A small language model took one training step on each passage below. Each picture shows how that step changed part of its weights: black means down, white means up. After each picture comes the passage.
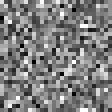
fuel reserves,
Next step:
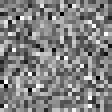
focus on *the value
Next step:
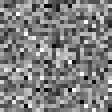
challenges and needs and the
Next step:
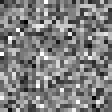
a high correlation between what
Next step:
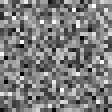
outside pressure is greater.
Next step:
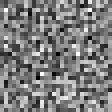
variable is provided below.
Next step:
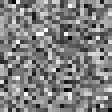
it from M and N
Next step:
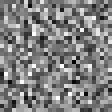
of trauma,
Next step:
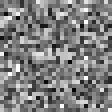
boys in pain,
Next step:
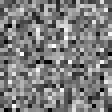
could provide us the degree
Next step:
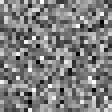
zone of growth inhibition
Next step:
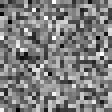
storage properties. A few
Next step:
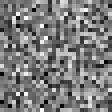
Nigeria. The objectives were
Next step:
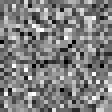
of the space of
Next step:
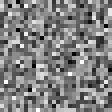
"Commentary on
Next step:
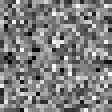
intervals, depending on their
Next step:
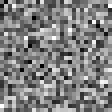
compared to that of the
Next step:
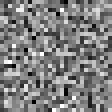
the deficiency of
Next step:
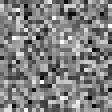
The Telraam
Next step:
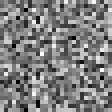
approach is applied on some
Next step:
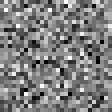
oriented to the management
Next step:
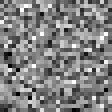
studied Group 2,5
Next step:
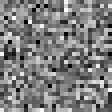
why the Muslim
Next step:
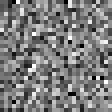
despite having numerous negative
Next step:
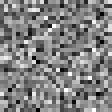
Importance of
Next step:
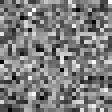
have antibodies against other
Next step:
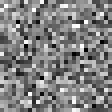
lateral direction with its
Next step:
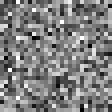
writers. They
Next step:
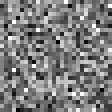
To what extent are following
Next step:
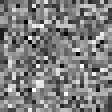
the familiar part of
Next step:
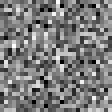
bioenergy crop should be
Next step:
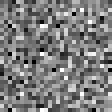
. It can be found
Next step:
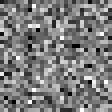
flourishes initially
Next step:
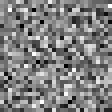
of the four different ad
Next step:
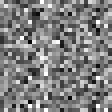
as to provide a
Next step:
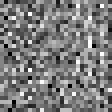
\epsilon$. Are
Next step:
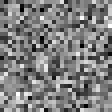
in an Indian study that
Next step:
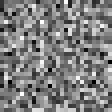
this, by carrying
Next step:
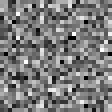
change and is therefore listed
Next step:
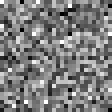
even when they were in
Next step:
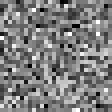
Linux tool,
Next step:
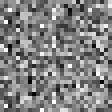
effectively capture two distinct dimensions
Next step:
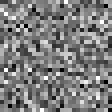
techniques [5]. The
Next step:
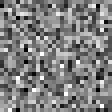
explored the intricate relationship
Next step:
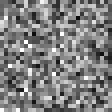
for live music performance.
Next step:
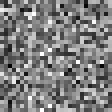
fish species further elevates
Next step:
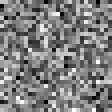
to solve the problem.
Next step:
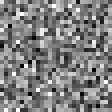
abstract and does not
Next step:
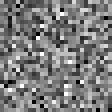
Thus, the interpretation of
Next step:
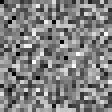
increasing patient population were not
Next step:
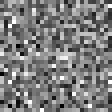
learning goal. The
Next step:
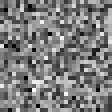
the principal coordinate
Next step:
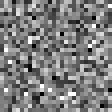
feature of this is to
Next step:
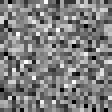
1 *Search strategies
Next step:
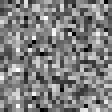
implications in terms of
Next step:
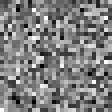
purpose of life for
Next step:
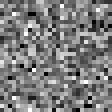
Quality Control in Smart
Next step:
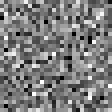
continent. It was
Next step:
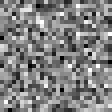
patterns, both open and
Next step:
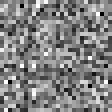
significantly increased as well as
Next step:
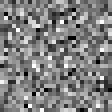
is analyzing the role of
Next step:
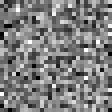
and hence, improve the
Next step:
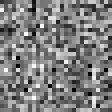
concentrations (PLM
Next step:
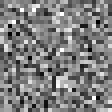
manufacture. As well as
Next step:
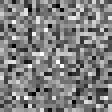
not far from the city
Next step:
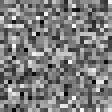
the user has a good
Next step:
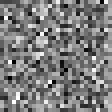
completed, the application should
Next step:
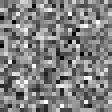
measured. Results and Discussion
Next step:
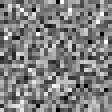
missed cancer
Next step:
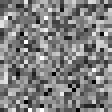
tool for specific gene
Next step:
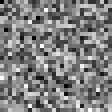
areas in the study of
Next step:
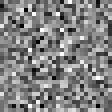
like to develop a calibration
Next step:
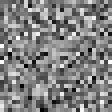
of natural fibers in
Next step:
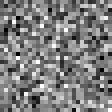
were switched over to
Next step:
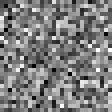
things. In this
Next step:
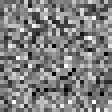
of the configurations
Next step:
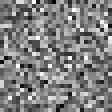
of interest. While entity
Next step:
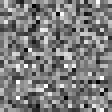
to improving the organization and
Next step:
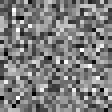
oxidative stress and
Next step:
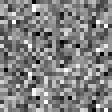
ascertain the significant
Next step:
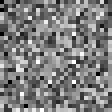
written more than 50 research
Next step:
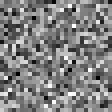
are limited and depend on
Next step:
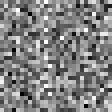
best interest, as a
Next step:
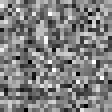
in very poor condition,
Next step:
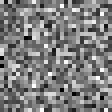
cause symptomatic
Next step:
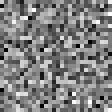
User Manual
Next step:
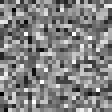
(OP) under
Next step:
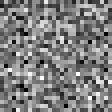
all public companies,
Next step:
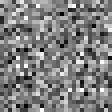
It's never been easy
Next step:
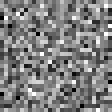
PVA, the weight
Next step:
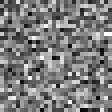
2004). In addition to
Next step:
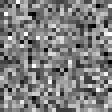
teacher(s) of
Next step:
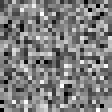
considered include the planned
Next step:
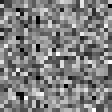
study protocol) and
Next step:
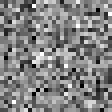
the mean value of the
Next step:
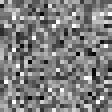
second-order equation for
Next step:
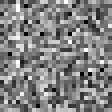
and controlled by individuals.
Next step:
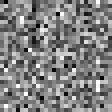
to evaluate the similarity
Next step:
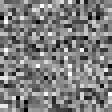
studied, where demonstrated that
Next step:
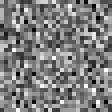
statistically significant gender differences for
